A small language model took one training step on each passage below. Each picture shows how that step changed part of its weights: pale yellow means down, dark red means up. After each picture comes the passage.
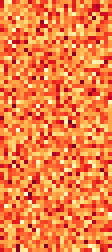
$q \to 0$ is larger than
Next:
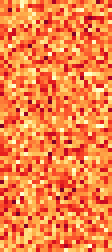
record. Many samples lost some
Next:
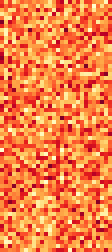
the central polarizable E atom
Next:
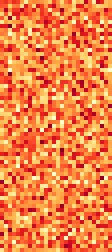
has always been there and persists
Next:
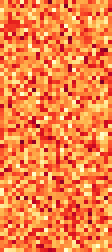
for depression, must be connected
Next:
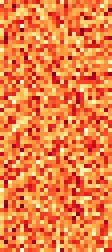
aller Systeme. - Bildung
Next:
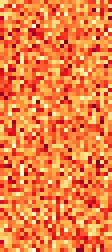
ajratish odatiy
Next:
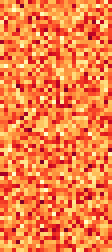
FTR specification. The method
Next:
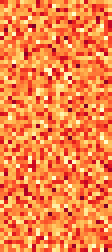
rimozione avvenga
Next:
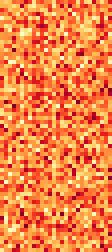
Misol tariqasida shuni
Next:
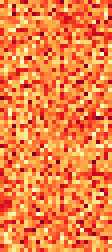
(PL) demandando sobre o
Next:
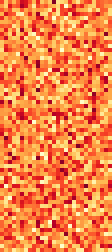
relationship with the stability of the work of
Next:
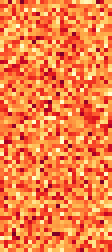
on activity (ABC) in soft
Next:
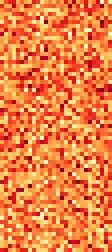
efficiency. Computer
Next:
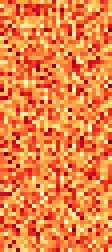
transmittance, reflectance and
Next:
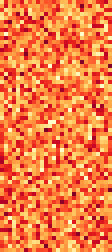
concern to prevent the outbreak
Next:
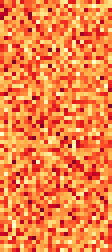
again letting $\omega\rightarrow
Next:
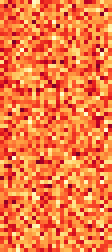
about it and in a recent interview she
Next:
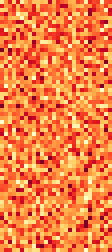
divide and information inequality
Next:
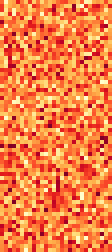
a direct and complete derivation of the
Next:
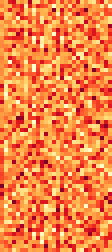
отличаются от
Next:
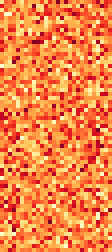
The right-hand side of
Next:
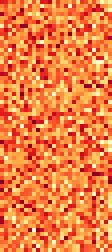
recommends that the association request to
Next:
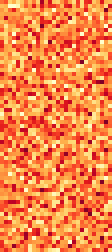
bu esa ekosistemalar va
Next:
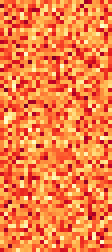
this material showed completely different
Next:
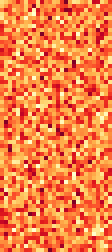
of features or constraints is
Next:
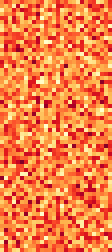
надавати допомогу у
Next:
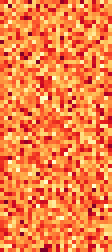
This suggests that, even in
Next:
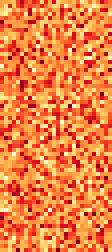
suitable for structural applications.
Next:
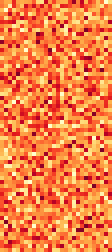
There are many reports also from different
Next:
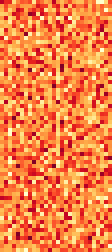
\ddots & \vdots & \vdots
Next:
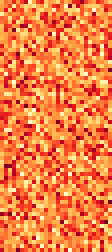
cube: DRNC =
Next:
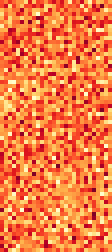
occurring in approximately
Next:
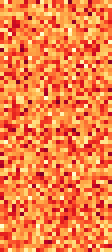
baryonic objects are found in the
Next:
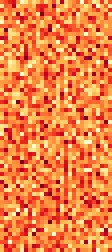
Conv\_C2 applies 2
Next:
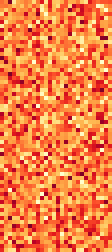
a New Organizational Era*.
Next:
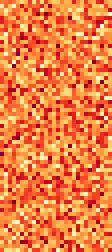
in two ways: either directly,
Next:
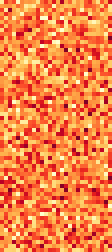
phylogeographic structure, which
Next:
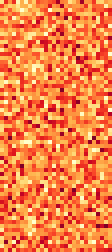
to ν_3 mode of
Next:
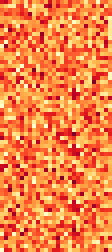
can choose the typical energy scale of
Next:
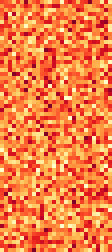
output carry are generated in
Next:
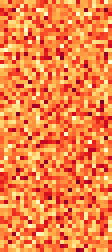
este un „copil”
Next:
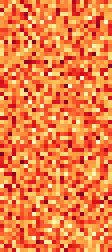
a benzene (25 ml)
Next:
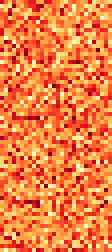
nonlinear analysis of the dynamic behavior of
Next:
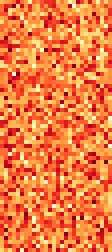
advantages over other structural
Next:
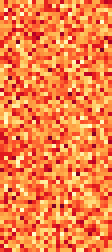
proportion to its heterodyne
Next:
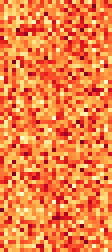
German law all rights or
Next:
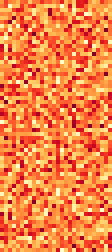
of local government officials
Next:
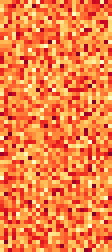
and Pattern Recognition
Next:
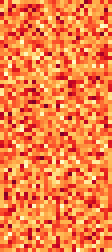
range 18–25), completed an online
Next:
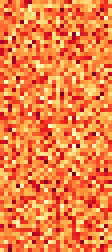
of the camera design from
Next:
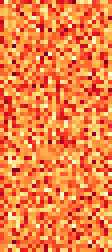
criativos e relatos
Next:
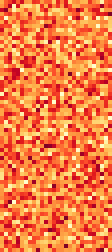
the WDM cosmology as
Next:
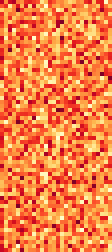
have been queued and the execution of
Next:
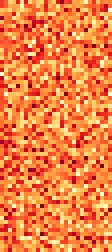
drive the cylindrical mass
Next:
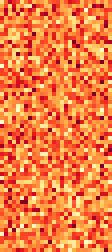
wind; rippling water
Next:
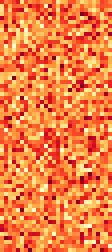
\\ \textit{Department of
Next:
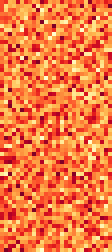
studies. These studies had evident
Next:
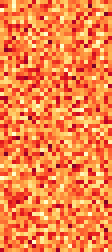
Edición. pp 205.
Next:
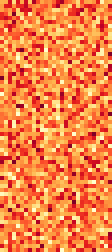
ionized gas masses of the
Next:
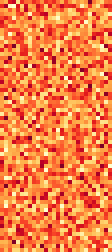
través del otorgamiento
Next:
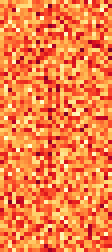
нет в наличии, из
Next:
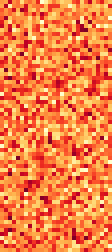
the microstructural analysis of different
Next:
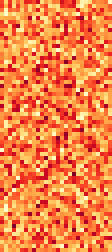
the unitary dynamics exhibits a
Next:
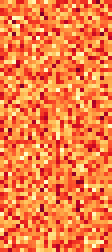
Senior High School
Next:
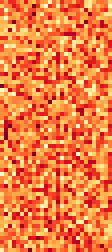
До особистісних
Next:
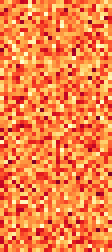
e C3 é possível observar como que
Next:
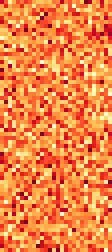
Technology: A Comparison
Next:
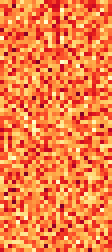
and \mathbb{Z} is not normal
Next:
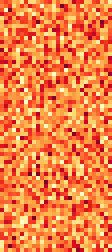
occupies a key position of
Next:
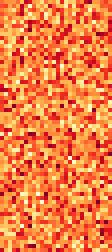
to vacuum polarization were not
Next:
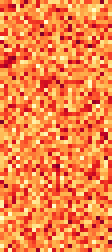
ID. This is a standard SK
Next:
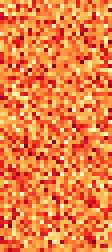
curve phased with ephemeris
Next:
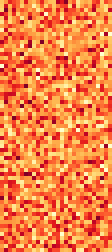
three spans. Moreover, the derived
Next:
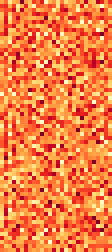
Yu 3 → F A D E
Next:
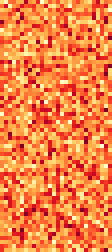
koefisien positif,
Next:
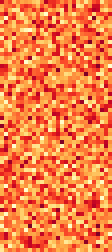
For the higher $\MST$ the
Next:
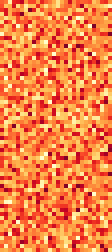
metodlarda ta'lim
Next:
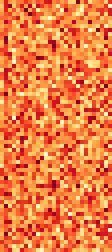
словам та афектам.
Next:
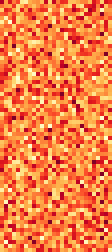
all matrix elements in the {\em
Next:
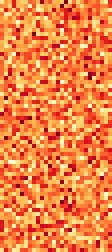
each subband separately provided the
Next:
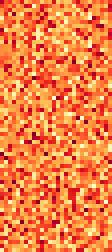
interact with the universe in which they
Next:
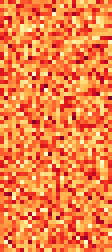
promote academic perseverance and
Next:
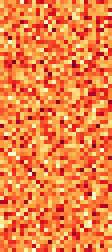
This can be done in the following way.
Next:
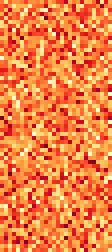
counts; associated best-fit
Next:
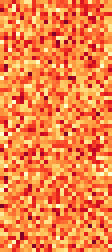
CTEQ4L \cite{33}
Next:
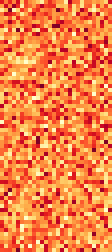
the jury were centered around the
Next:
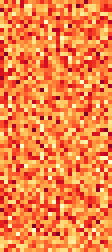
terms of magnetic flux quantum.
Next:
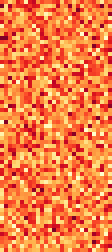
written in the form\begin{equation}
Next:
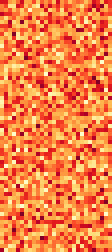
Sacco RL, Di
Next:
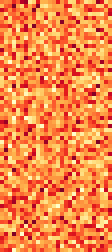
ones. The BST is defined as
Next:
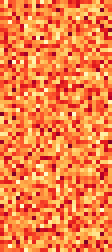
of the GAM found using expressions given by
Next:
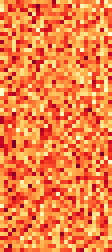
western year is therefore pretty
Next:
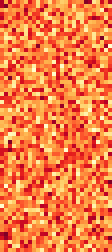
paper aims to demonstrate
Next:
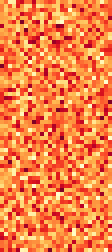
traduction fiable sans
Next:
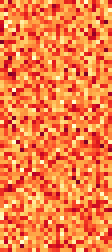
All the patients were complaining
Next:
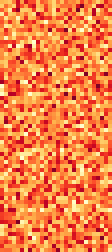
Internet use in Nigeria since
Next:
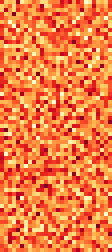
the optimal conditions under which quantum
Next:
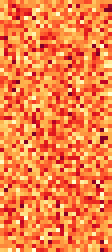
and other keypad-based input
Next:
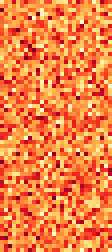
market. Table 2 demonstrates that
